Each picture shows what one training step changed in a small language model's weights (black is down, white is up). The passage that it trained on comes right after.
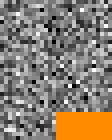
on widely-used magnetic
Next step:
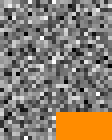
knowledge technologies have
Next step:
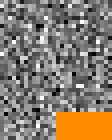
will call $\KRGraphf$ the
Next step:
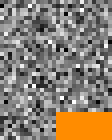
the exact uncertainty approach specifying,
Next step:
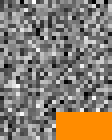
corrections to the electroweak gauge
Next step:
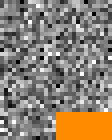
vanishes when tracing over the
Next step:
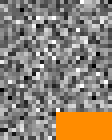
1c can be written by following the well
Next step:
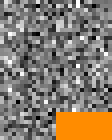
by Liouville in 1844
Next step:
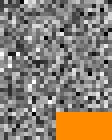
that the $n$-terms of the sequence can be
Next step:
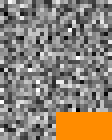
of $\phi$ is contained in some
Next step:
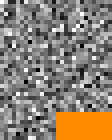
some technical progress: we have been
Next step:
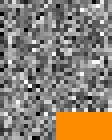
small systems \sep Multiplicity dependence
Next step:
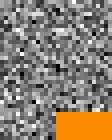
statistics (bunching) and
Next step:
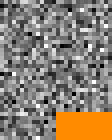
on the flanges to couple the
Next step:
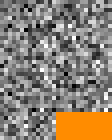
jets show longitudinal
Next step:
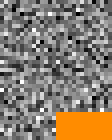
random noise in the WFS images is given
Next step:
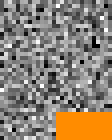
\Omega$. \end{thm} \beginpf
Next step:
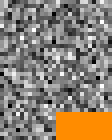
are relatively tightly connected and
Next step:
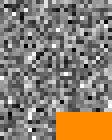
encounter a neighbor.
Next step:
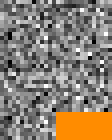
moreover ${\cal Z}(\Theta)\simeq
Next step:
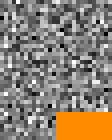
of linear $n$-dimensional quotients of a
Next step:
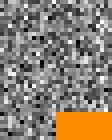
code is a binary matrix of size
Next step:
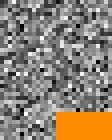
i\leq m$ is still a local
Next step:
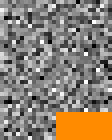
REGISTER request is
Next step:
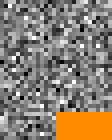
each $N\in\lamsub$
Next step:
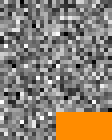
on affine and projective plane constructions
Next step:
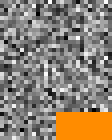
G$. \smallskip $(G2)$ For each
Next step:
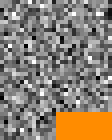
&= \frac12\, n \nabla |\nabla
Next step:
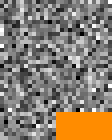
a tremendously broadening of
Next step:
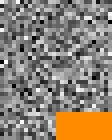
to contain a full Regge trajectory
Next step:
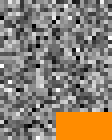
\wedge dt_2}{\root 3
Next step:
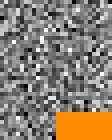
can study these moduli spaces in more
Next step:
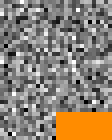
curve}. Clearly, every geodesic
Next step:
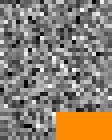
to have carbon chain lengths above
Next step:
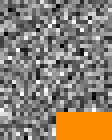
for $p=1$, as found in
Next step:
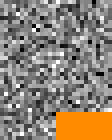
and compared to our GEM calculation performed
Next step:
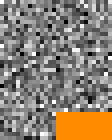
$Z$ counts toroidal
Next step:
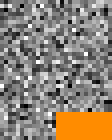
computed as follows: \begin{flalign*}
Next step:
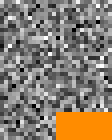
of liquid argon time projection
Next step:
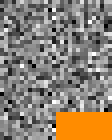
_{\infty }) \end{equation*} where
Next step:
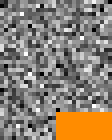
uniform Tauberian theorems of
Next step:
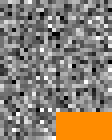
n}$ by accident which is similar to the
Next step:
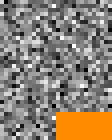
renormalization constant $Z_\alpha$ depends
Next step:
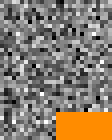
DOE Early Career Award
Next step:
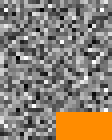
independently distributed on the interval
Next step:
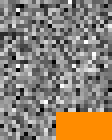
the above theorem depends only on $\phi$ and the
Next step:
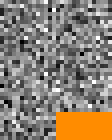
) under the jet coordinate
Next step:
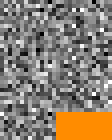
this bias can contribute to only
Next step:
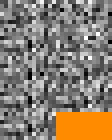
\end{tabular} \end{center}
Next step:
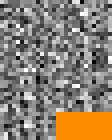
this also, without the presence of
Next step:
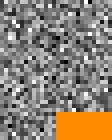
(ii). Then the probability that the group $\langle
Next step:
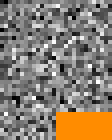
it is evident that Euler's method
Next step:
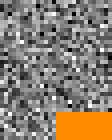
the system. The integral term in the above equation
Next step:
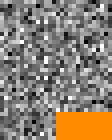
integral of the SUSY Cardy
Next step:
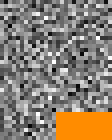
weak stability can often serve as a
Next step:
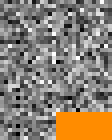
consistent with the Ising value. Note that
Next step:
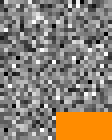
Hilbert space of time periodic functions by
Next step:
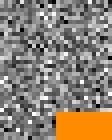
written, see \cite{BB13},
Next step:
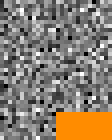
to conclude the Euler Lagrange equation
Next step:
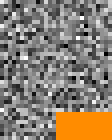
due to the high background noise.
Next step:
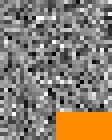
set $\cG$ of all sets
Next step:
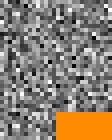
the cohomology sheaves of the complexes
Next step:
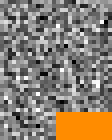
quantitatively, the free energy gain
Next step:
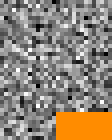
redshifted self-absorption
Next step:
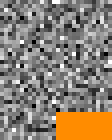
of MIUR, Italy; this work
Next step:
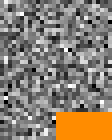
spectrum (grey) and the pure
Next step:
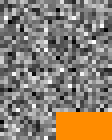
state $|\Omega_0\r$ each of the
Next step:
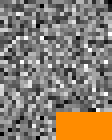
we consider the possibility that gas has
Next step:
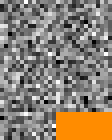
symbolized the NST on the right
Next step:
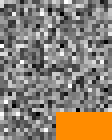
is contained in $P$ and has
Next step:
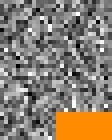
matrices by the result of Paley from
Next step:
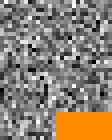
operator of the hypersurface, respectively, and
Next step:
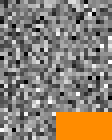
between an emerging Jupiter and
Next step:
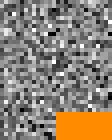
is a real number with $1\leq p\leq
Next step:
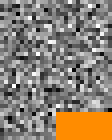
Remark 1.7, $t$ satisfies
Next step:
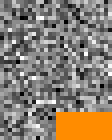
$c_-(x)$ are the space-dependent
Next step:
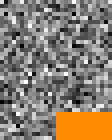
were acquired from the 1.3 meter
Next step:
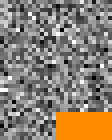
the class while using the Random Forest
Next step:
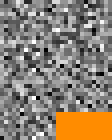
and Engineering, Waseda
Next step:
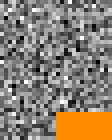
distance is $R$, i.e.~if
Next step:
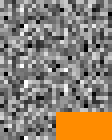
\end{figure} \begin{figure}[H]
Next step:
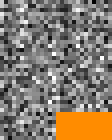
pooled awareness raised in
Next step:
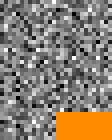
Clark, B. R. Miller and
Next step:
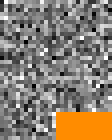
in the caustic $\Sigma(M)$.
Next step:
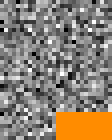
consider varieties $X$ defined over a finite field
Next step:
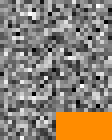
D. and others", title =
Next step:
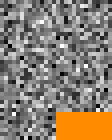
Dabei ist $H_0$ der
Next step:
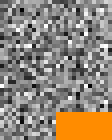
Assumption 4.5 (iii), since
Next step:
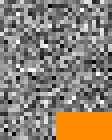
terms of curvatures of components of
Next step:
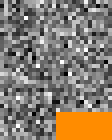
stochastic sampling process from the parameters
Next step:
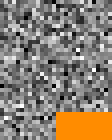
the points of the level-$(M+1)$
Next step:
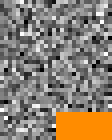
= f(z^2)$, consider on the set
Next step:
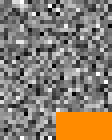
which was corroborated by measuring
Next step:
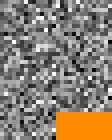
facilitate healthcare data
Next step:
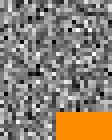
\delta_{\mu\nu}. \end{eqnarray}
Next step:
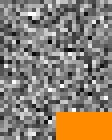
of the pairs are each at least two spaces
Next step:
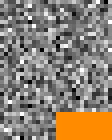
a net exporter, then $\lambda \geq
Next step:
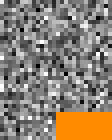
function is strongly affected by the gamma function
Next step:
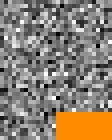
for the poloidal component of the
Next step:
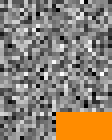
\label{equivalence norm and
